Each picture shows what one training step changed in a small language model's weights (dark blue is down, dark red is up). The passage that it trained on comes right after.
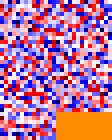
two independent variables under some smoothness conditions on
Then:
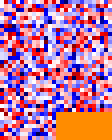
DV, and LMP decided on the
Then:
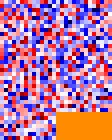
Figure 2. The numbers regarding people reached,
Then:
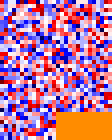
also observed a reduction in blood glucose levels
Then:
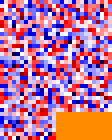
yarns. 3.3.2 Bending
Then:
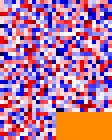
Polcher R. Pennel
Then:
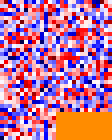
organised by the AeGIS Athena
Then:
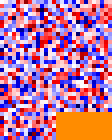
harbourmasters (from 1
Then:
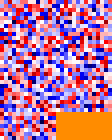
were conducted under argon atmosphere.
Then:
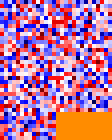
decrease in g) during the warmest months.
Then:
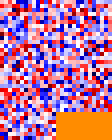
placed in a dual cantilever
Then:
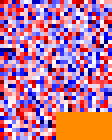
of normal displacement. All the samples which
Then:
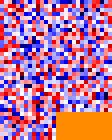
level. To support the destination management, the
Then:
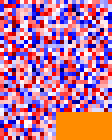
level. 5.3 Mining the Collected Data
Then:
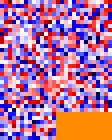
according to analytical methods would be too complex,
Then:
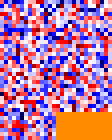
The main purpose of this paper is to explore,
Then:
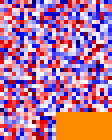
of Desorption Curves Cycling;
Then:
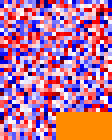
satisfactorily, providing a reliable and
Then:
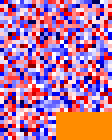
apparently leaves the backbone intact
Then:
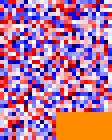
year of payment. Operational costs for
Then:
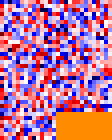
Author: Dr. Omkar
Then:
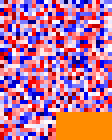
granulosa cells. The production of
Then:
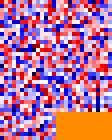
CET. It suggests that decarbonising
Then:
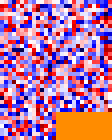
the actuation signal $p(t)$,
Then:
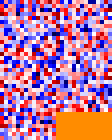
in Figure 3: Figure 3: (a)
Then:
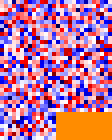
time.. Both applications give their best result. The
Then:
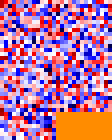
of the achieved results. The latter determines the
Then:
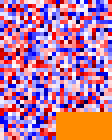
whether green bonds can be effective in reducing
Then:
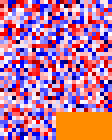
the experimental estimate of the filtration efficiency for
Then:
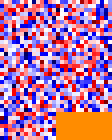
algorithm in terms of path length for subsequent comparison
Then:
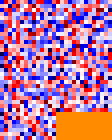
integrity testing procedures have been developed. A
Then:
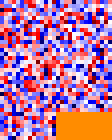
ensiled; however, more research is needed on
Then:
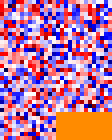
the findings were consistent with other studies conducted all over
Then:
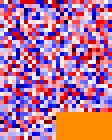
agrarian crimes and social
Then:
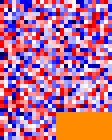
Maharashtra, India.
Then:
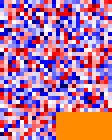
extend to non-inertial frames of
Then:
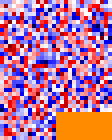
element 0.33 Interfacial shear strength
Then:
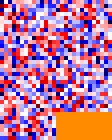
measurements confirmed that all tested mixtures exhibit
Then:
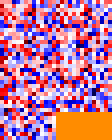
Health Department of the Government of
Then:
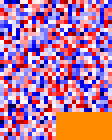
alginate could form gel in the presence of
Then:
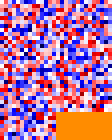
migration histories of plants and crops,
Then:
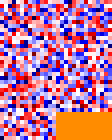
a CR-RC type. It forms the
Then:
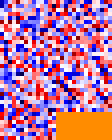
overview of the patent landscape in the
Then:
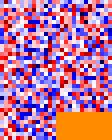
various healthy indicators and their respective role in economic
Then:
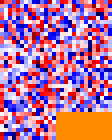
of those with 4 years and less experience were associated with
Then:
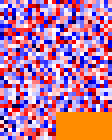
pressing a key corresponding to a letter if
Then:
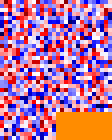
larger number of CSF images under different conditions,
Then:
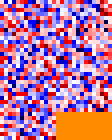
embeddings, followed by dimensionality reduction and
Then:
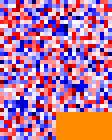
tendency with the increasing of load. The
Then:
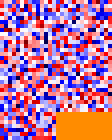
in the health of the dairy cattle
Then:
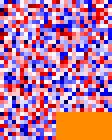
is an extra-framework cation.
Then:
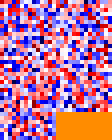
of the load will cause an increase in current, which
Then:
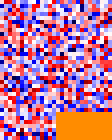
health-protecting and/or
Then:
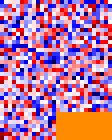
concerning the influence of the above-mentioned
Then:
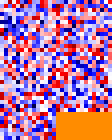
Sub-23 nm (estimated): As
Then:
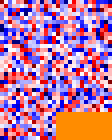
A = Absorbance of Sample B =
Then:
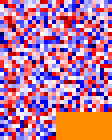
value* Source : Data processed 2022 •
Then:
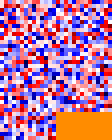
into a different time-step data. For
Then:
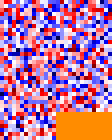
positive function of the hematocrit ϕ
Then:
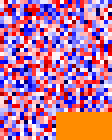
other arts and craft materials.
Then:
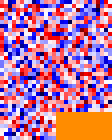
a signal electrode, in contact with the
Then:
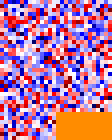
0.00$); monitoring and reporting
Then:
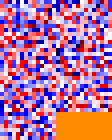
in deafness, human cone disorders
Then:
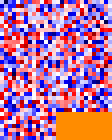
coherent source and may have a coherence
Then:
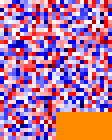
possible. The general satisfaction level among public regarding
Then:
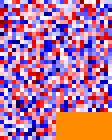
If no update is received within 5
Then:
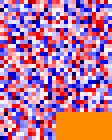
movement within Germany diversified almost
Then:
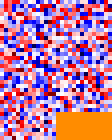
in deep-sea environments. This paper
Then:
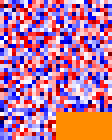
equipment)? Other comments?
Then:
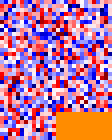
energy was calculated by Arrhenius equation
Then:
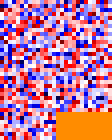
по участку
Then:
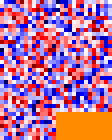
Scales: As shown in Figure 1 to
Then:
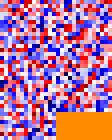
develop the Pan-Canadian
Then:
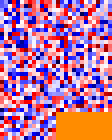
Cohort organization for the first fully in
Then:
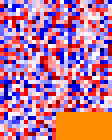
Social Statistics*(2020) -
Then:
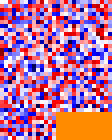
independence and data quality and coverage. -
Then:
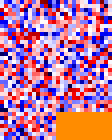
colonization. The Spokane reservation
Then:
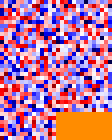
baseline conditions and during the plume event
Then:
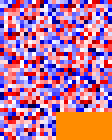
novel data processing techniques aimed at achieving
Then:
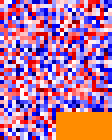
of online learning in quality schools depending on the
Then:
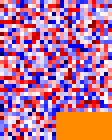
its strong chemopreventive properties,
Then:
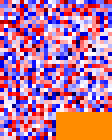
not very clear. There is no uniformity of
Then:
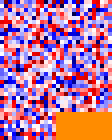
new run No filter minis 11:03
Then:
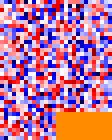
However, a comprehensive understanding of how this complexity
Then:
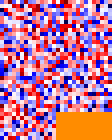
dimension because their allocation represents formal institutional
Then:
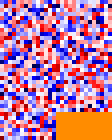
several dilutions of known O $_2$
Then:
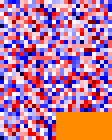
Sun Exposure Sun Exposure No
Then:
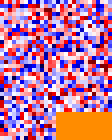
images for training, 5% for validation, and
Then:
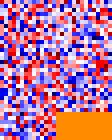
system for networks of different sizes, with
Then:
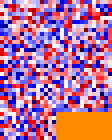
Metric/indicator Share of female
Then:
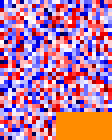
R_n(h)$, where the score
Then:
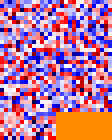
of that particular amino acid in both force fields
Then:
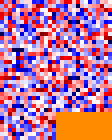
to completely and timely provide information on
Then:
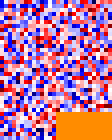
long-lived animal commonly distribute in
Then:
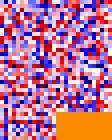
Rieu, Pangkang,
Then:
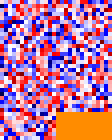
for $p = -1$. The interpolation
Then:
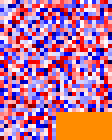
was systematically collected and meticulously recorded
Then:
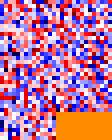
ranking tree species suitable to defeat
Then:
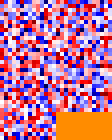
texts. Their practical implications are also
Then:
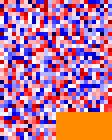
patronage on the indoor air microbial
